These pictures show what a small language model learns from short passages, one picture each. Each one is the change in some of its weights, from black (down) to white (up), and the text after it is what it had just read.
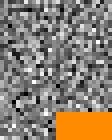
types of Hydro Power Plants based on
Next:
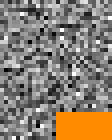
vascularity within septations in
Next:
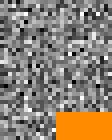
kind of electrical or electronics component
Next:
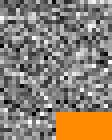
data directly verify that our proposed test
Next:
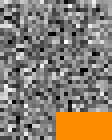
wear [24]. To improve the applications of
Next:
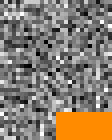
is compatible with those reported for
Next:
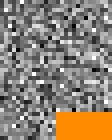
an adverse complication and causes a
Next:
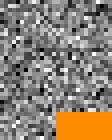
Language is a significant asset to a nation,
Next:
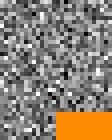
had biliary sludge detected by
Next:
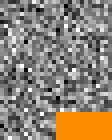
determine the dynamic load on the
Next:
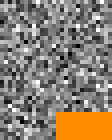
of 9.07 ng/mL. The analysis
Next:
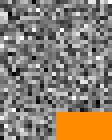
systems in their lessons, instructors must
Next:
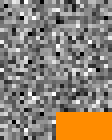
the resident. This finding is consistent
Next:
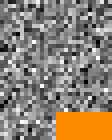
presented by several authors. We refer the
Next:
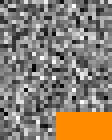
local government units should recognize, support, and
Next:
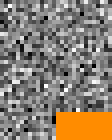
South America, and return home
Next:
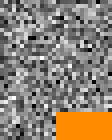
Medical College, Sagar,
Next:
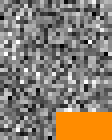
linear or nonlinear interpolation
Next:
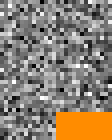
socio economic factors and human behaviour .For
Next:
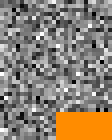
stress responsiveness in programming the
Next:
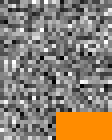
substituting fossil fuels and
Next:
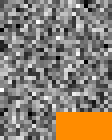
both in personal and professional front.
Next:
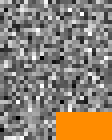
male and the rest were females.
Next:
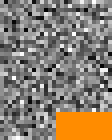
software for physical rehabilitation,
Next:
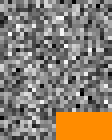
of sustainability, openness, and new
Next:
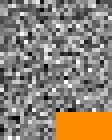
complex mechanism, involving the muscles
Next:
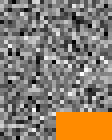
stood at 10.4%. The industry
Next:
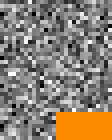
GmbH, Germany. -
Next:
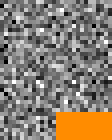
sedation expected) or in
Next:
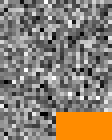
Bangkok, Thailand; additional
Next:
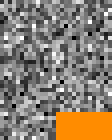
of references (meanings original).
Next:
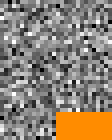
average absence rate from total teaching hours was
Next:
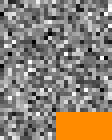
toughness going from 0 to 10 %
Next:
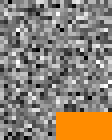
when manipulating images and processing results,
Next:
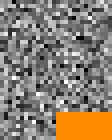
2.3.1. Antibacterial effect
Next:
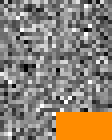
would allow grant funds to cover conference
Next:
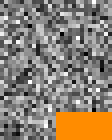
anti-inflammatory medicine
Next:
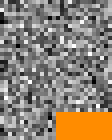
the changing environment will benefit from it.
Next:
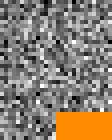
N. Staub, M. Tognon and
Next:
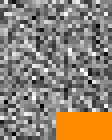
to say that I concur with Parks'
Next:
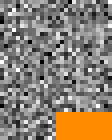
If the infiltration capacity is
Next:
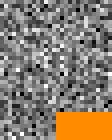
vasodilation. All stated above
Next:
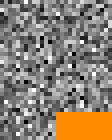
human health through consumption of infected fish.
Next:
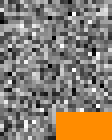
the geodetic head can cause water
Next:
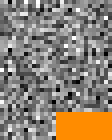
or menadione (40 μM)
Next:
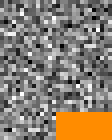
and whereabouts. For security
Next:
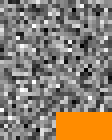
for 1 hour. After reducing the
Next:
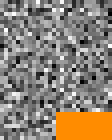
as a prominent alternative to
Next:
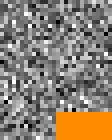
of returning fish seldom
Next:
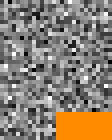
production and well operations. This capability, in addition
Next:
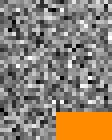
liability, receivables and payables
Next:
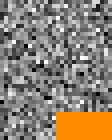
boshlang'ich sinfnig
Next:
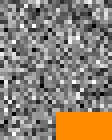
in the initial results, where it showed a
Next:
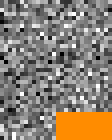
the general-conceptual semantics of
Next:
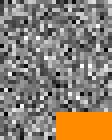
C.O.A. Awosope, and
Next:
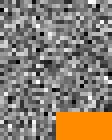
art. After getting to know the
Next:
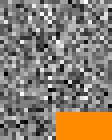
effusions in general. Large-bore
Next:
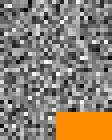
studies rely on questionnaires as a tool for
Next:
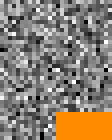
tubes for each dilution series
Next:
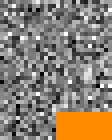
especially those who are non-performing to
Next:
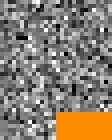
arising from the very weak binding of
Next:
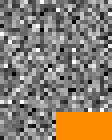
Fruits and Vegetables,
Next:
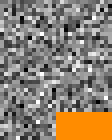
writing—original draft;
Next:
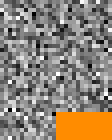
hutan lindung di Provinsi
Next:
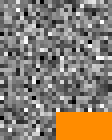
in this study. ORCID iDs
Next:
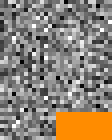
family. The task of a man requires
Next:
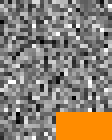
of AI No use of AI was reported.
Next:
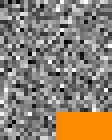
amount of medicine used etc. These
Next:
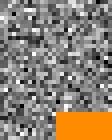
subject to a rigorous quality assurance
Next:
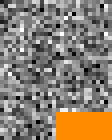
systematic work has been reported on the
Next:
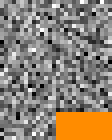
more enthusiastically he will
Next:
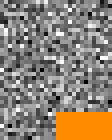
by local governments to meet the requirements of
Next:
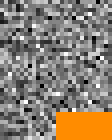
the TF50 also fully involved the
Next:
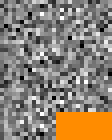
denial of this symmetry is,
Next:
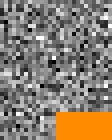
2018). Numerous academic investigations on
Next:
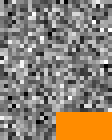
ordering, enforced by methods like
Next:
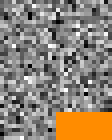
the two salt solutions, the
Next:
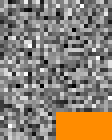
typical job and machine class in a
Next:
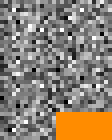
OF CAVERNOUS
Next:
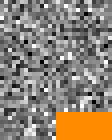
Promoting Economic Growth:
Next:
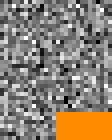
field Figure 2: magnetosphere parameters
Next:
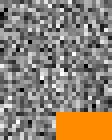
The barrier to ancestral
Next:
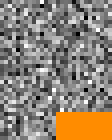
CGSME Phytochemical evaluation
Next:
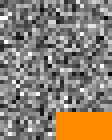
the teachers' preparedness to use instructional
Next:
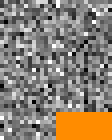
with low reproductive rates than with
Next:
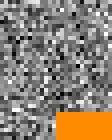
might lead to (human) community
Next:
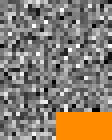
in Italy show levels of trust in the
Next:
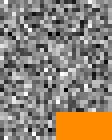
crack) it isn't suitable
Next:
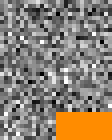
in the sense to be self explanatory and
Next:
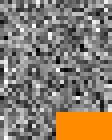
of the resulting TF was obtained. The
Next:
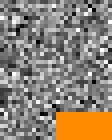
largest in the Laptev, East
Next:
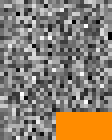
It was validated by experts in education and was
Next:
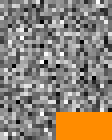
important determinant of biodiversity found on
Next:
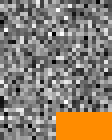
of professional medicine and the treatment for
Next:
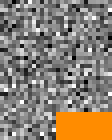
between past and present produces poetic
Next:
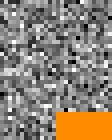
air pollution was found to be the
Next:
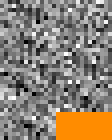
incidence of 1.25 per cent was
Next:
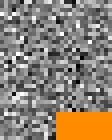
a complex and intricate process that occurs when
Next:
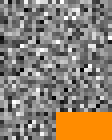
that is not fully experienced or
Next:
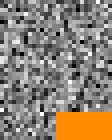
Six teams were formed, one for each
